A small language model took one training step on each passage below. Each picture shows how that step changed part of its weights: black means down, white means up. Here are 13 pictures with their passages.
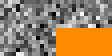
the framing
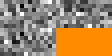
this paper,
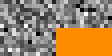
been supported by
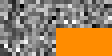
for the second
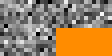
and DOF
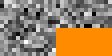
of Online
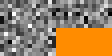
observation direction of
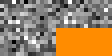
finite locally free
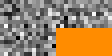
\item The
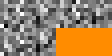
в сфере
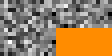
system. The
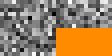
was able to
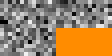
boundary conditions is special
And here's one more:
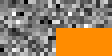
is made when
